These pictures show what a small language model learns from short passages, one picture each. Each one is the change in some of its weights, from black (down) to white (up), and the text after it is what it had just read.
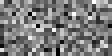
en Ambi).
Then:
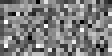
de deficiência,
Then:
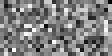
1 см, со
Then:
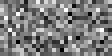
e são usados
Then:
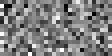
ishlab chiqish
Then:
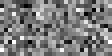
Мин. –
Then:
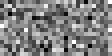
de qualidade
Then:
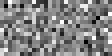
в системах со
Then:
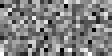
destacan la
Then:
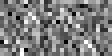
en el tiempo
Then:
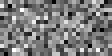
da tecnologia
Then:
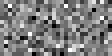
The tasks
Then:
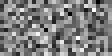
the ability of
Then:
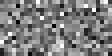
формування і
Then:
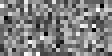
nima degan
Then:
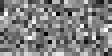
только разные
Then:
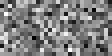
era só uma
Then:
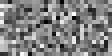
ponteira de
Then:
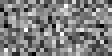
Ezt a
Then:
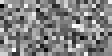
la mala
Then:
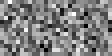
de idei,
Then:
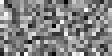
local et le
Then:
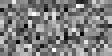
en scène
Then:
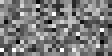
Ular ko‘p
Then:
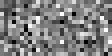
обробки та
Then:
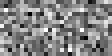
montre que la
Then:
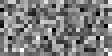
zum Euro
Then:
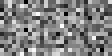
dan dikenakan
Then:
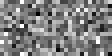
damages of
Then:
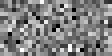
ese lugar
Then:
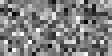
des impacts de
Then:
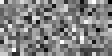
la classe
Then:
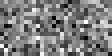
antallet af
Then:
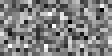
و در
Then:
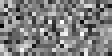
El lugar
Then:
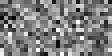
hogy az
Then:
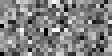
un intervistato
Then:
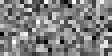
objetivo foi
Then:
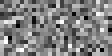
sistema prisional
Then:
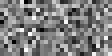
investigate the
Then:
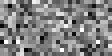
faune en
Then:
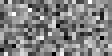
per Invenzione
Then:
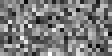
data processing
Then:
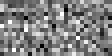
e práticas
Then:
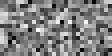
qon paxta
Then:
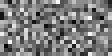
familia de
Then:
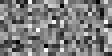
до тех пор
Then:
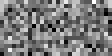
atom E)
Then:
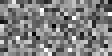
tests of
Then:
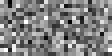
das quais 15
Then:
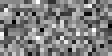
Hornos &
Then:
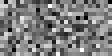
view from
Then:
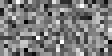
La semántica
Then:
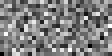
je eine
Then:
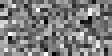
dan tidak
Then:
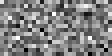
развития науки
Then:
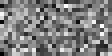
sondern eine
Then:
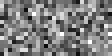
Erfolg zu
